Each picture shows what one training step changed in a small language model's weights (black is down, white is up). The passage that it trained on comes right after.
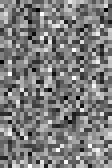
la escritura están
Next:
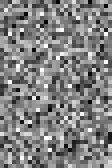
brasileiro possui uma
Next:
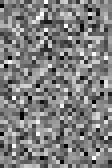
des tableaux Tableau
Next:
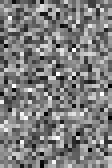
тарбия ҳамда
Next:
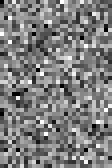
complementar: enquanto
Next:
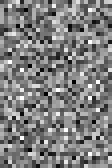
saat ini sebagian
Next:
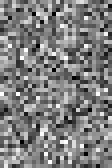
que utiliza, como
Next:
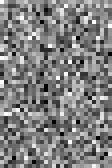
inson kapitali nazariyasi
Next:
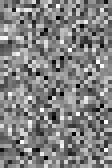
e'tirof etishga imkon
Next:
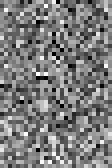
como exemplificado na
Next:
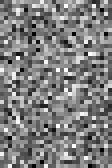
PT. Kereta
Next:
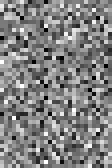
yildan 2022 yilgacha
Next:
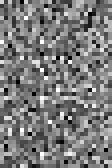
badiiyatiga putur
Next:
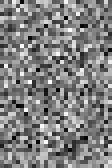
encima de cualquier
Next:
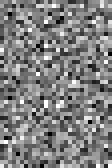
ularning qanot qoqib
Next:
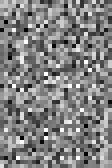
отказ от корма,
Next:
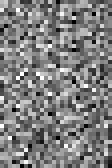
wird. Musik im
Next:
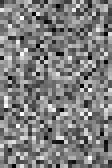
utilizados como dados de
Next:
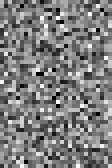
*práctico*, ya
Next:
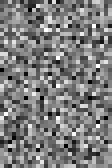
projeto do Hotel
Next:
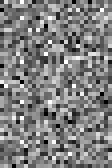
можно использовать при
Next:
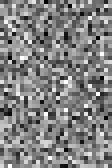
a solidão, o
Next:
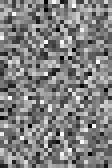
e 75% foram por
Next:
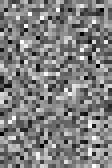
a Figura 9. Figura
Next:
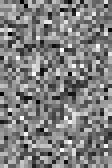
biri shuki,
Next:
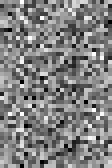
доцент кафедри
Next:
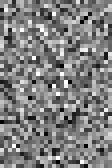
activitate etc.
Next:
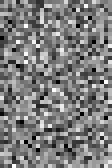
recursos entre productores y
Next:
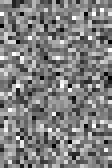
dolzarb muammolari.
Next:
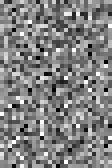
da ocorrência de
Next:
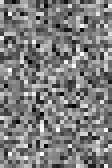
diferentes formas en que puede
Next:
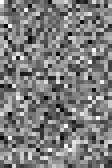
Gesundheit um
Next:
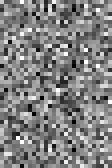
asri bo`lganligi
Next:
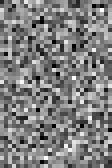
Poliklinik dapat
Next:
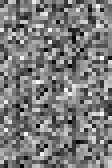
في قدرته على
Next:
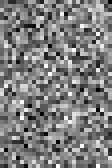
тип взуття та
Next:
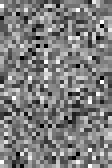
al.; Atuação do
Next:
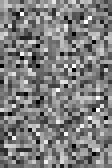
por otra parte se hace
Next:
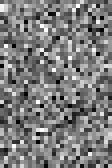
: - Connaître son
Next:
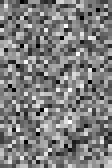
de lo sociocultural y
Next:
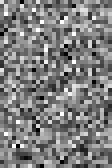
& Amrina, R.
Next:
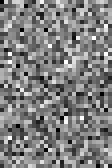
adabiyot va boshqa
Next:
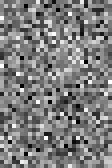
entropia multiescala
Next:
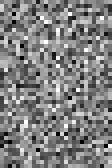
distribución hídrica
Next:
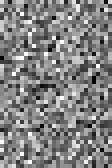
а з іншого –
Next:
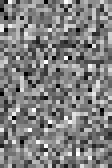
S., Jasurbek
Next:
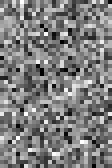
В настоящее
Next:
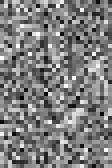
chizmachilik fanini va
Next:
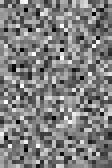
ishi tuzilishi:
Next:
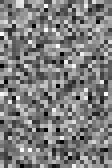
bozorda yangi imkoniyatlar
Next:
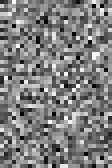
Krueger, and
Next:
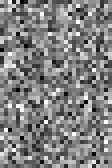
tadqiq etilgan. Ushbu
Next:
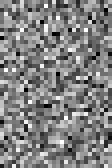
amaliyotga joriy
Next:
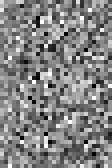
тех случаев,
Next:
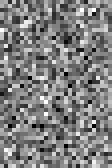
(2) der grafischen
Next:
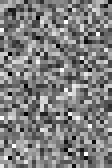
organizacional que valorize as
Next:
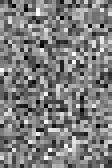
Müslim tarafından
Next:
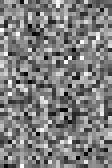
de hoje. São
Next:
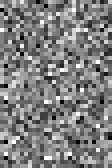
показать различные
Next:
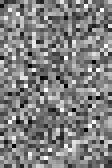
Gambar 3.1
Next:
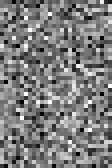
аломатлари билан
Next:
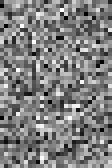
existían. Cómo
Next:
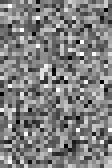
la disposition des responsables
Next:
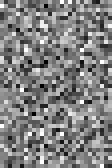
недостатком данного
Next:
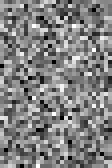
rivojlantirishda zamonaviy ta'lim
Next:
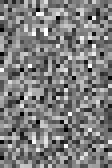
образование (ИО)
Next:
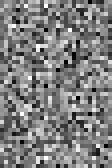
(In Uzbek). Inson
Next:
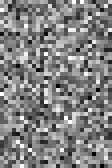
кўплаб клиник
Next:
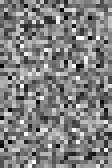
ham faol ishtirok
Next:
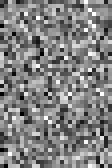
bilan va g'araz
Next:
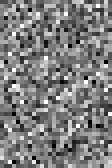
da BNCC. No
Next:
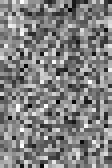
например, в
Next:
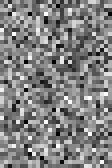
tartiblashtirish, ma'lum
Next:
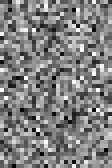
of the Ministry of
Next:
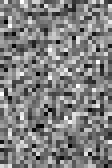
– Тошкент,
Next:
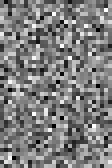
lain (Mopeng,
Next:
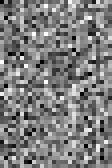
халқ таълими
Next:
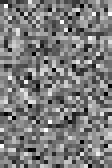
Sobre la base del
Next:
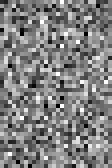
mayor eficacia que
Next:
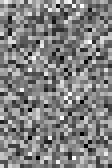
balki yoshlarning ham
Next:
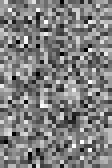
das técnicas e dos sistemas
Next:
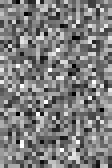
тарихда ўз из
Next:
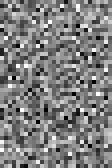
afeto gerado pela
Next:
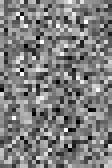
de diversas entidades
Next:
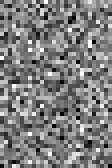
brengt mee,
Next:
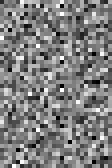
business concepts of
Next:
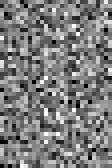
harga perolehan dengan
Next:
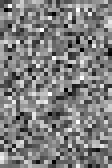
son *in vitro*.
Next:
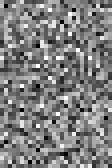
attachment interview**.
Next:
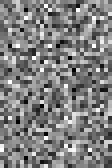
pp. - Mey,
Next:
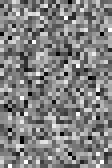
se zejména o
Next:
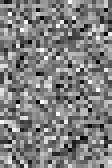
la inclusión, desde el
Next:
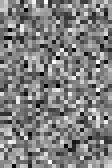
la proyección de los
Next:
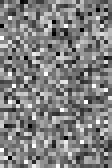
lo que tan, cerca
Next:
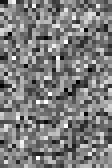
2007). Referencias
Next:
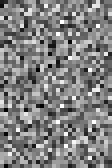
prasarana, dan
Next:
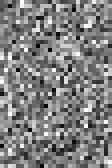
bo’lib xizmat qiladi.
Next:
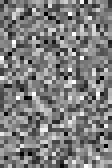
não seria uma simples
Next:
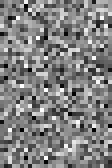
so'z, ibora
